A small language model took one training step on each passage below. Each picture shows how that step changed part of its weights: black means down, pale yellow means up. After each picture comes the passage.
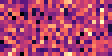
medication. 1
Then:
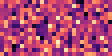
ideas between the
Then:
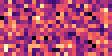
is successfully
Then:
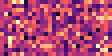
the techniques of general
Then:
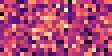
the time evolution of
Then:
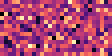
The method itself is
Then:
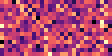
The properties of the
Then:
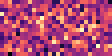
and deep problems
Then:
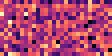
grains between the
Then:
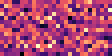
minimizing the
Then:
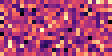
does not consider the
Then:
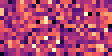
on a private
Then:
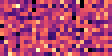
blocks directly
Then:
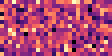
show that government
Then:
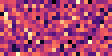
descent. It is
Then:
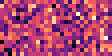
statistically analyzing the
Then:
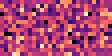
on the highways
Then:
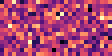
by the method of
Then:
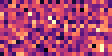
to an external
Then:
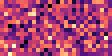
to goods /
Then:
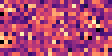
performance of these small and
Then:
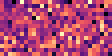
rotating flow in
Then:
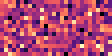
seeds some
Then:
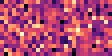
and structural
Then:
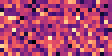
is not important for
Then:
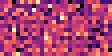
- Management of
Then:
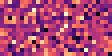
puts Delta
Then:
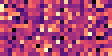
Table 2, a positive
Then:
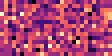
in the cooling
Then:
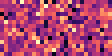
5 academic
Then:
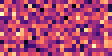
RMS patients may
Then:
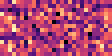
are less similar to the
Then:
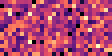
on living
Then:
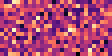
during each foraging
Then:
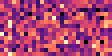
time, teachers
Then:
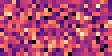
project has received
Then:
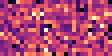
The application of innovative
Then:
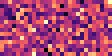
and Kabisch
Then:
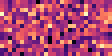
at the centre of
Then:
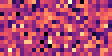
695 the effects of
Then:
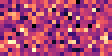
DE LA
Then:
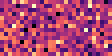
economy can gain
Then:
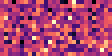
Graph Ontology
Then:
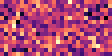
sich nur
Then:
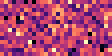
can then pass on
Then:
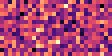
also aimed to
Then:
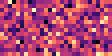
The equation is as
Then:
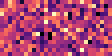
Policy on
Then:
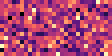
it can be noted
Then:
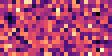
1: Age and
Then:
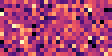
epoxy is
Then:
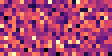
did women,
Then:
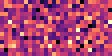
PCE of this
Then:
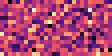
organized nature of
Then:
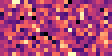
-soundness and
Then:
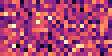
to adverse health
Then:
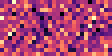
of afterlife –
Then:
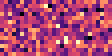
reality, connected
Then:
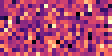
in the narrow target
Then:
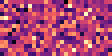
which were previously
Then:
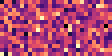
stations reached
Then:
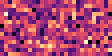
vendors on
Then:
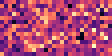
annual projects
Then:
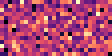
genus. For this
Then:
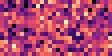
conventions inside
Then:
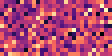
positive effect on bank
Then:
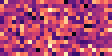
Ri \quad
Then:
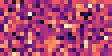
at low strain before
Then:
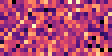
appearance of
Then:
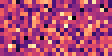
contents that meet
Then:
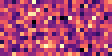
the knitting
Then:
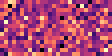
with superior
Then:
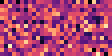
to zero,
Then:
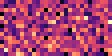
positional relationship is
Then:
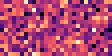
and a subsequent
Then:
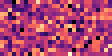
high precision
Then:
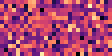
policy. However,
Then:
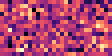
axis of the
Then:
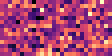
committee of
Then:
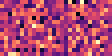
mPFC and
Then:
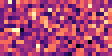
reviews in educational
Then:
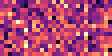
of the cultures
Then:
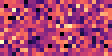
symptoms based
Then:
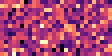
for continuing the
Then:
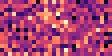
to confirm the
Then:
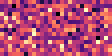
are significant variability in
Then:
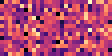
that all these risk factors
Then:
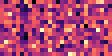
into their perceptions
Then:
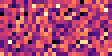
When studying the
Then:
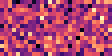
is a natural
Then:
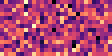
Government support and
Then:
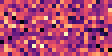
mean score of
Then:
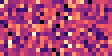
with real-time
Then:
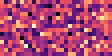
the eutectic
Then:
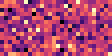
numbers in this
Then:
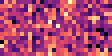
in use of the
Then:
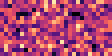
clear what is
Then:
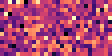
project. bearing
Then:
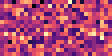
1: Material parameters
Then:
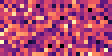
treatments based on
